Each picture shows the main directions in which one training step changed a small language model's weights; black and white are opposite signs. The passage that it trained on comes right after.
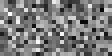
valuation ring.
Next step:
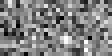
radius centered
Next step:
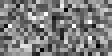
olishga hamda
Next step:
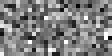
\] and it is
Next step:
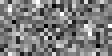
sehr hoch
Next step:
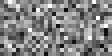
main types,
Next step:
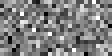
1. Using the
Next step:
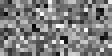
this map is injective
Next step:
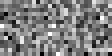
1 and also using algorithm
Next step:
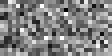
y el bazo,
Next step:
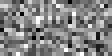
studiilor de
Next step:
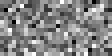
be only finitely many
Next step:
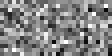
proofs, let
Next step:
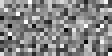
Survey of
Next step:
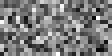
the components. We
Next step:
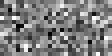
is the pulse
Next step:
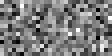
$t \in
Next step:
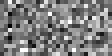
the Fermi case
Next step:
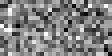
be stronger in the
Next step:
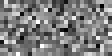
over $V $.
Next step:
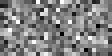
be used to refine
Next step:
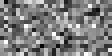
participaram de
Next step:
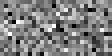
Another difference
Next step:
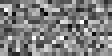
the design matrix,
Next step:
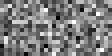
{\rm Spec}
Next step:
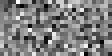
вивчення й
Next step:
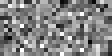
шу кунга
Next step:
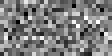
les entreprises
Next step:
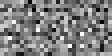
\neq \emptyset
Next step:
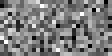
generalized function algebra that
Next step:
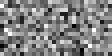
fractional derivative
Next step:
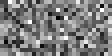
y, finalmente,
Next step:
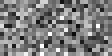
apply the construction of
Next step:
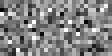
see that there exists
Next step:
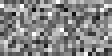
a tail of this
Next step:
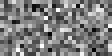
muy bien
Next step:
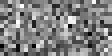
(rather than
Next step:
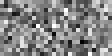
in $X$
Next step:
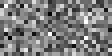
tangent to
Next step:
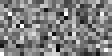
R}$ with complex
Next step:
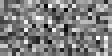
birga qaror
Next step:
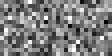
tobora keng
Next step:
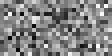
mortalidade na
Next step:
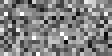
confluent function
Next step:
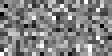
Laurent series solutions
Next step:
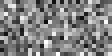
and practical
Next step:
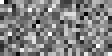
for $ i \in
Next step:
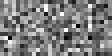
even degree and has positive
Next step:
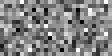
r}). $$ \noindent
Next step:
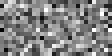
та спільної
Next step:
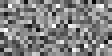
von Le Bon
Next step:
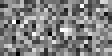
é caracterizada
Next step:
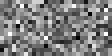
itik, maka
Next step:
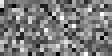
certain part of the terms
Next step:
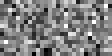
$B$ is a
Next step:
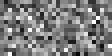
If $F \in
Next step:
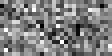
We conduct an
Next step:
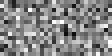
Neira, M.,
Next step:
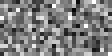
localizes the
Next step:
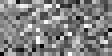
цветом по
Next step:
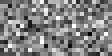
zijn er
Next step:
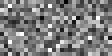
ва ғ).
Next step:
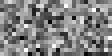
constructing a free
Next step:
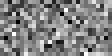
is that only a
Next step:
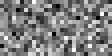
the residues
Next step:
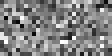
of indicators"
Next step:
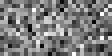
the generality,
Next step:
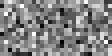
creative thinking
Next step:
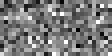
For instance, let
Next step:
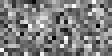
Construct a
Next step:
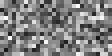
Por lo que en
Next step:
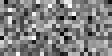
coefficient related to
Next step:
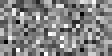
de degré
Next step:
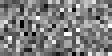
NMPT are
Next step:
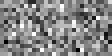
is NDM.
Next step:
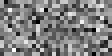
$N \times
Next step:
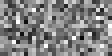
groups provides
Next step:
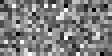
Xiao, and
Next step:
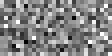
set of all operators
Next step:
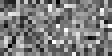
National Natural
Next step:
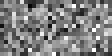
is seen as an
